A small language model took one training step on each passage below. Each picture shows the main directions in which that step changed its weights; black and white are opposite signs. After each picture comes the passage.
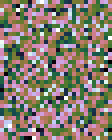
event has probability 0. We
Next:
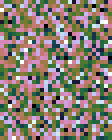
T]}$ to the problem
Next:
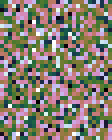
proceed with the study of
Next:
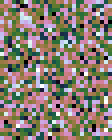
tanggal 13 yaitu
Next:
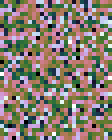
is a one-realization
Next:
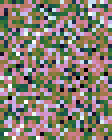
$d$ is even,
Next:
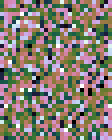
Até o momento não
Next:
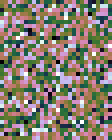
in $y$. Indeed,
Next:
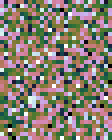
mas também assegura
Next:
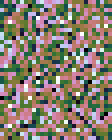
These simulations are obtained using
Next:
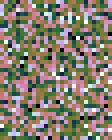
or greater than the rank
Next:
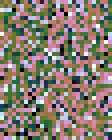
air temperature
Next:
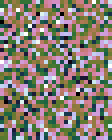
in Economics, Associate Professor
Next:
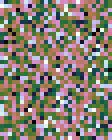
la Excma.
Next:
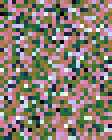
дифузията на
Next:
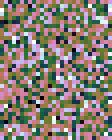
at least two points in the
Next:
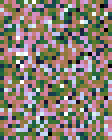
ціле не може
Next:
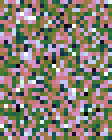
curs școlar
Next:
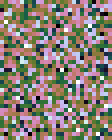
y_d)$ is a
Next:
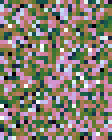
dengan menggunakan lem
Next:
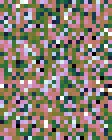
para estimar o valor
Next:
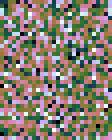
both from below and from above
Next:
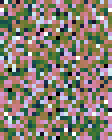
at different time instants related
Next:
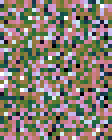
Formed In Local
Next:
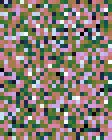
salohiyati kabi
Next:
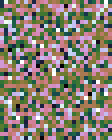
assim como outros
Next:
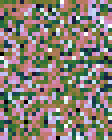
$\I$ be a collection
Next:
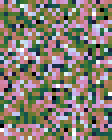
mengambil nodul
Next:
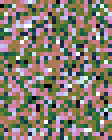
de santé et à
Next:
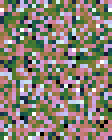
no three of them lie on
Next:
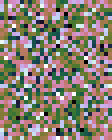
tur harakat.
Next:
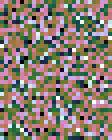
G$ is an endomorphism
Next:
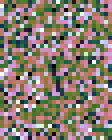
can check that $E
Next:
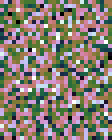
free with the perturbed
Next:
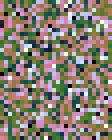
are now ready to prove
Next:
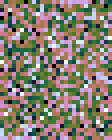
auxiliassem os
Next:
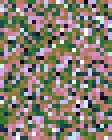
being the first row) of
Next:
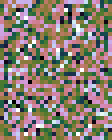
can easily verify that $E
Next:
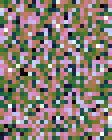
properties. Indeed, in the
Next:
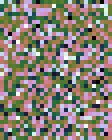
isolation and the
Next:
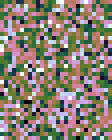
\N$, there is
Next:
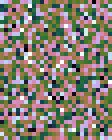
ta'lim shaxsning
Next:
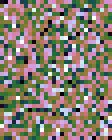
правило, уходит
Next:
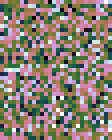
Korea \&
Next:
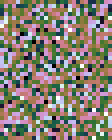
polynomials in $x$, as
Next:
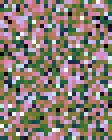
limit of its Poisson extension
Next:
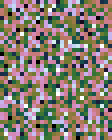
the equation $$ \ct
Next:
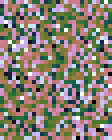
praça pública onde
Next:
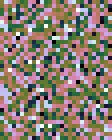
equivalence relation $F$ on
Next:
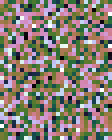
se muestran en
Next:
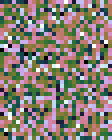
3, \ldots$ are
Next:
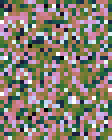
in Big Data Research
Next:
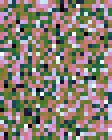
\Ppluspi$ and
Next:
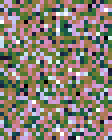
= 0$. All sets of
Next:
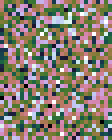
we will make extensive use
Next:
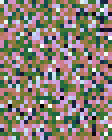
signals originate from an
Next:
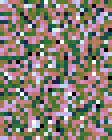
y Ciencias de la
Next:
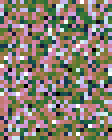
\item If $f
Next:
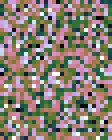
set of the form $$
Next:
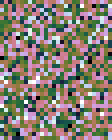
of length $3$, we
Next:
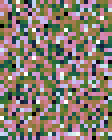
attention has been
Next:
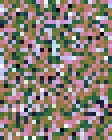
used in the text.
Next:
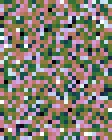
$\sigma_k$ be
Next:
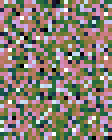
у світі в
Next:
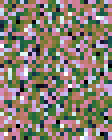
possibly at the end points
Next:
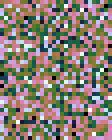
imediatamente o
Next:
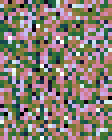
light blue.
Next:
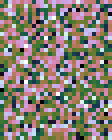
hisoblanadi. Nazariy
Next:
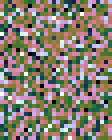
shows that we can always find
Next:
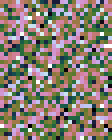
chi này có
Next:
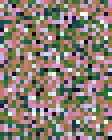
to prove collision
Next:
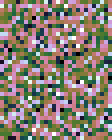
de piață
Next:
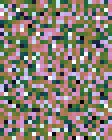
new bound for the general case
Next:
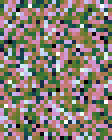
asymptotic stability then follows. The
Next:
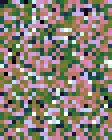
судьяни ва
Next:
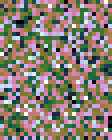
одном пруду
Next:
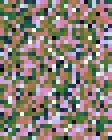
scala sollevano
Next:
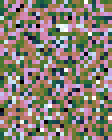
compute systematically.
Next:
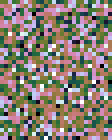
we only need one of
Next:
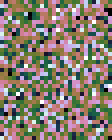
the vertex labeling from
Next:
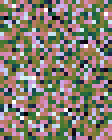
uniforme detaillering voor
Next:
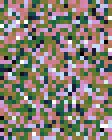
minimizing the related losses
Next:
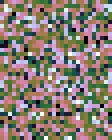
It is easy to see that
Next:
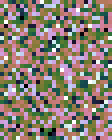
почти в 2 и
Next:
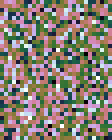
\} $ is defined, where
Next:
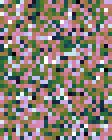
va [oye:]
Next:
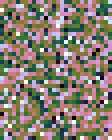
in quadratic strata. Moreover
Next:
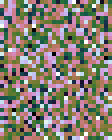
points which are poles.
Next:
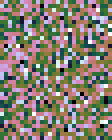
its $i$-th
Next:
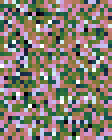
their pregnancy showed
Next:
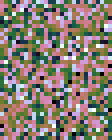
vertex set rather than the
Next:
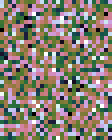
need to slightly generalize
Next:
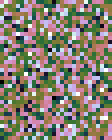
общий принцип
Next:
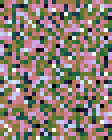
al sistema. Esto
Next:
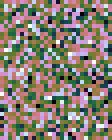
we see that this quantity
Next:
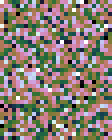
dizer”. A
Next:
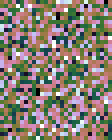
использование показателей
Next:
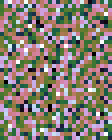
found to comply with
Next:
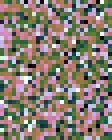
la contaminación sonora
